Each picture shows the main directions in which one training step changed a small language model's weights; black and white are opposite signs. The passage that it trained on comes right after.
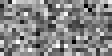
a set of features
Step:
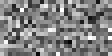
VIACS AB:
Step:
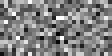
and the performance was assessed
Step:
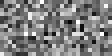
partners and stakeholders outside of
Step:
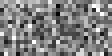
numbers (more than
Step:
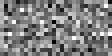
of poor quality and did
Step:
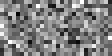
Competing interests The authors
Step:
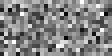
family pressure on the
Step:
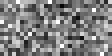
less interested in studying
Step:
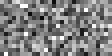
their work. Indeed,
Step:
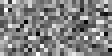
6 hectares of
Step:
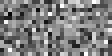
not contradict the
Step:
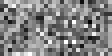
surface interface was used as
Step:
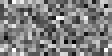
the result model of INT
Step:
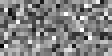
Senile cataract but
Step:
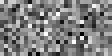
religion later in life
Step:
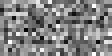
present time. For ensuring
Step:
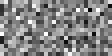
is one of the solutions
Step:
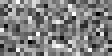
are no conflicts of
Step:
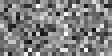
All authors critically
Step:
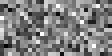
tool technically sound?
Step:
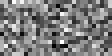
the antibiotic resistance profiles
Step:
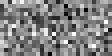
the shortfalls of
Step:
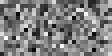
we argue, is
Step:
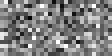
Projects' Overall
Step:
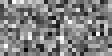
the first week of treatment
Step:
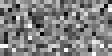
alignment of the city's
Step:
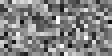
the helping professional*.
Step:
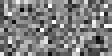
of an infrastructure system can
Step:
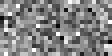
form of efficiency in
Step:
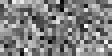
the commissioning organisation?
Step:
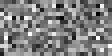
Koay Mei
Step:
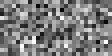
program, $P =
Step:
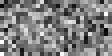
investigated by absorption and emission
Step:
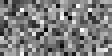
in predicting postoperative
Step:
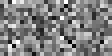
the United States Food and
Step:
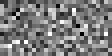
and stories devoted
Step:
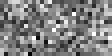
order parameter, with the
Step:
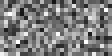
activated carbon for
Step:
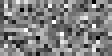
of the tax reform
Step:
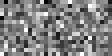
algorithm is completed;
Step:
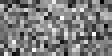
many years, primary health
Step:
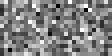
is stored as a
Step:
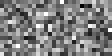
scenarios, taking more parameters
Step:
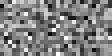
a child psychiatric
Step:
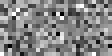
and transformation. These roles
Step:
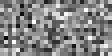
risk perception on developing the
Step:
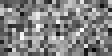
technology for accounting
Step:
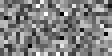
Many studies focus on individual
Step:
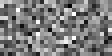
laminate edge,
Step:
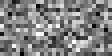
design purpose. Fig.
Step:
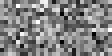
Gatti, R
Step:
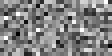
assess the spectrally
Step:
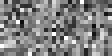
A. Perry and
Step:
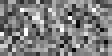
for access and distributed under
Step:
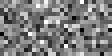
plane strain FEA models
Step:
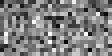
impact of 96.5
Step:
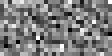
the respondents Compared
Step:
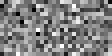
nitrites levels
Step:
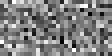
the modern technique such as
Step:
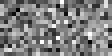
and landscape structures,
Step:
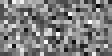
the area overhead and
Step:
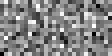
here is at 25%
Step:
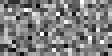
such a manifestation of
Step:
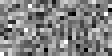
countries [26]. On
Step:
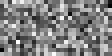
the procedure, the patient
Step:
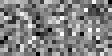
behavioral practices. While
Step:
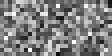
to a lonely
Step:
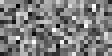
texts, with simple
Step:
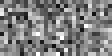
facing disruption.
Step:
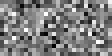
energy production is vital to
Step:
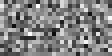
The objective of this study
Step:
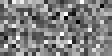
the established plan and
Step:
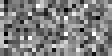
Scheme of the
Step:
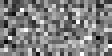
in the practical application of
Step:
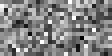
Take concrete steps to
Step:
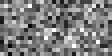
founding principal
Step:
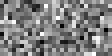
release actives -
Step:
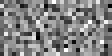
when a phenyl group
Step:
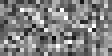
for the developed system
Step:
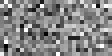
38.2% decrease
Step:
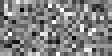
of the Statement is
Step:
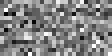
drop test facility Table 1
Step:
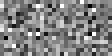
Health Organization Introduction The
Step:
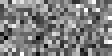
the primary oxidation products usually
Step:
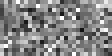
between the fused
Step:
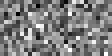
planning CT;
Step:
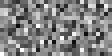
development that is geared
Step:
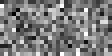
and Joint Surgery
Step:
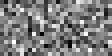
from sample dry weight to
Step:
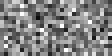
potential in a rapidly
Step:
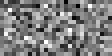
including activity and study progress
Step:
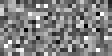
call for experts was
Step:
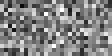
don't practice the
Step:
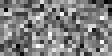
patients exhibited similar patterns of
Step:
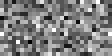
study employed a qualitative research
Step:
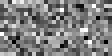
the influence of leadership and
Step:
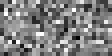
Rome, Italy,
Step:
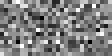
their lifetime, not
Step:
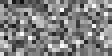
the productivity of investment.
